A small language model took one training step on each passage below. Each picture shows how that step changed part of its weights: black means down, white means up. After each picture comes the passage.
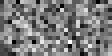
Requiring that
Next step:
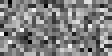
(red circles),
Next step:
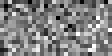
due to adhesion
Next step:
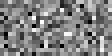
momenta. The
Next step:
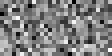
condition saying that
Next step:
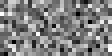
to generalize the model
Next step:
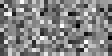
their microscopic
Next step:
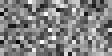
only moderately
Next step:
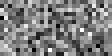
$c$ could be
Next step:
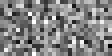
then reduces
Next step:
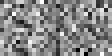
the leads is
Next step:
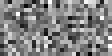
in the matter fields
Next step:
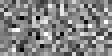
Integrable systems
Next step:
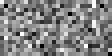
rate of variances in
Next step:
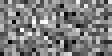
% Include
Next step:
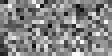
for thin disks
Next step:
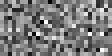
the wavefunction
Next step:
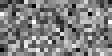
assure that also the
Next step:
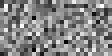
missing from the
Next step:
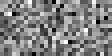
while that after the
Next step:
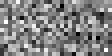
grain growth
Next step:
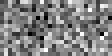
smooth surface
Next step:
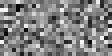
remains in the
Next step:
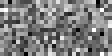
node $q$
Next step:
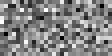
reproduce, in
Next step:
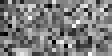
a compelling
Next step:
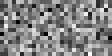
the peak,
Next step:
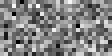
will help to
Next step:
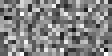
vertex with multiple
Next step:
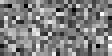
align along the
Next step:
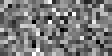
competing factors
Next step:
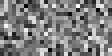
above equation we obtain:
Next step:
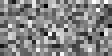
coils, field
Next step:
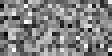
systems in literature
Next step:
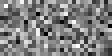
highlighting significant
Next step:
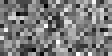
it is far from
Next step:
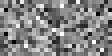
application of Wave
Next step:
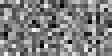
radius. The
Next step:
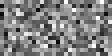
ASCA and
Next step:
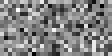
islands and
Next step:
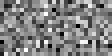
transit data, which
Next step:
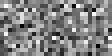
variation of the
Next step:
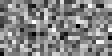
distribution in data, we
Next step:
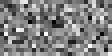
for similar cases.
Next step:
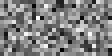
ABC method.
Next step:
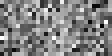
the $N$
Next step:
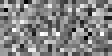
Its spectral
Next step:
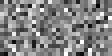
to these works,
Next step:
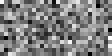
significantly with the
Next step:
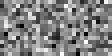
oscillations due
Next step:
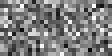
and RMHD
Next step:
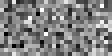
account further terms
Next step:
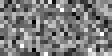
refusals should function
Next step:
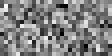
the CFHT
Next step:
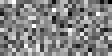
or that faster
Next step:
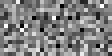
hole in terms of
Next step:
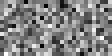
other effects. A more
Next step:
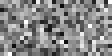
maps on maps
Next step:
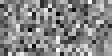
the way for a
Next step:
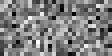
which shows that a
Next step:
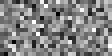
to study the dependence
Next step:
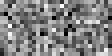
we do not set an
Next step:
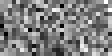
generate one} is
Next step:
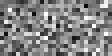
In this case, the
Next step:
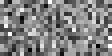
of the RR fields
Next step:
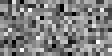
shows an evolution that
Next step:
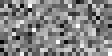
way to a more
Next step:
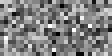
been made in the
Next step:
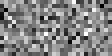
as a high proper
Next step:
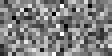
may strongly depend on
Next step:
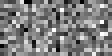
explicit form of
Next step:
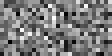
%In the
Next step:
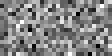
a framework for the
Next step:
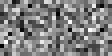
and experimental image
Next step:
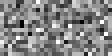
few remarks
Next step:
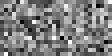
we derive the effective
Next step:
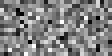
an inexpensive
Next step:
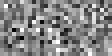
is widely
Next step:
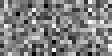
moving in the
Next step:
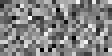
maintaining the
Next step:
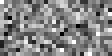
will combine observation
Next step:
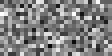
\Ss \pm
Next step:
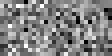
enough. This
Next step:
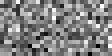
study the dynamics and the
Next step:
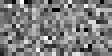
have implications for
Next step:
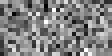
of conductivity
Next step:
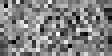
an error). This
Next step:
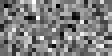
A. Weber,
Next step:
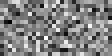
is also represented with
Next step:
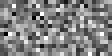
measurement noise up to
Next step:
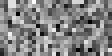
we found above.
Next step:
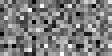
outer radii
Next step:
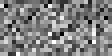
3. In Section
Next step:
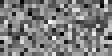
traces its
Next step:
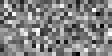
criterion, this
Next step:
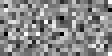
More detailed
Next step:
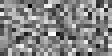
the first case, the
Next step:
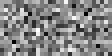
rate seen by the
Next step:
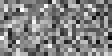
great importance
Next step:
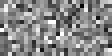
set are related to
